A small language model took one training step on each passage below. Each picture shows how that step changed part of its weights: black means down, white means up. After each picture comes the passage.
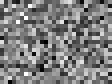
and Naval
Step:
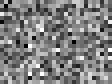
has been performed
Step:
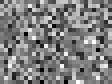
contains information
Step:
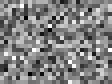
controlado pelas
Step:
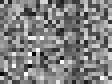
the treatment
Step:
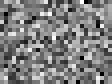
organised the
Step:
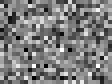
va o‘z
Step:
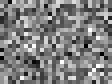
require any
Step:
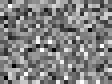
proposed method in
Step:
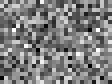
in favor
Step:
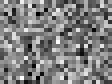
области с
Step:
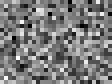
frequency of
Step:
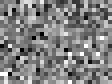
А дети
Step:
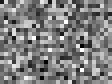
other. 1.
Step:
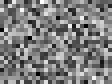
agreement with
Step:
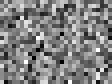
interactions on
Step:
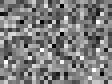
lose their
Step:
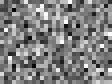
data on the two
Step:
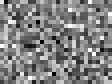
over ceiling
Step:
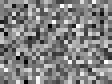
movement to
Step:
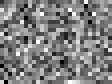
chora por
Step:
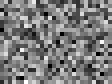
and which require
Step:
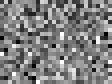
the KB's
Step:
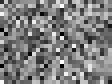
layers 2
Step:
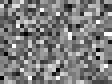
nelle forme
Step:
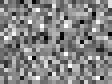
bir insanı
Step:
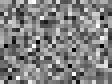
para ello,
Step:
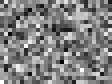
data suggest
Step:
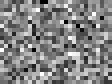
donc dans
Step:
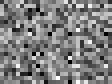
m is a
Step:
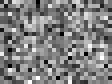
is only,
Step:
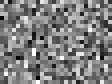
those that
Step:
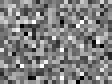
I read
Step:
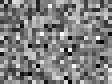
is a short
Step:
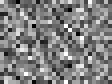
we want to
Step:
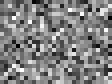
de su gran
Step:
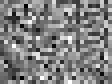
na Gestão
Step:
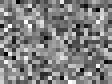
dan Alat
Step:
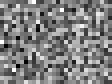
were high in
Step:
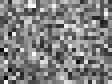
be expressed
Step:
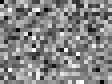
edad de los
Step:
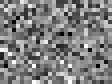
integriert und
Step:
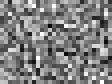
be found
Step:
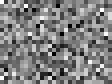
conduit à
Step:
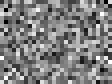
dental students
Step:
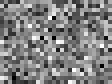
of organizational
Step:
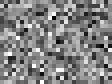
of technological
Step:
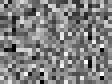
only viable
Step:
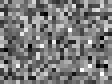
and type
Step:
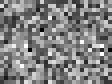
associated with
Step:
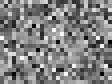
within the research
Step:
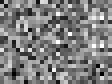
at the level of
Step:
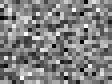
todo cuando
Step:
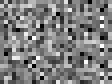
use of AI
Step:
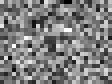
seismic data
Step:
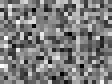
How prior
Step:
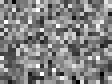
many unique
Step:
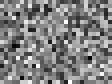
since the
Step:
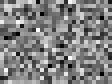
Function in
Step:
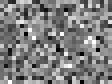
It contains
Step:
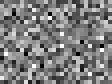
que após
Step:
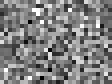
prepared to
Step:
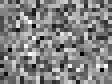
ways of
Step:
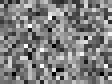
of the free
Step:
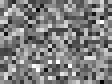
response to
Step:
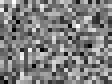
better explain
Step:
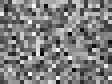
have no known
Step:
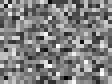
characterized by
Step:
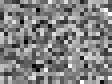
subjected to
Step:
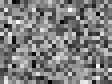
principio de
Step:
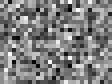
we will build
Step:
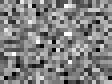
на два
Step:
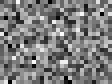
shakar -
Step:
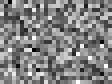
includes a
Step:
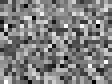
concentrations in
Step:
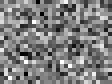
S, Das
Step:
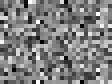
mm and the
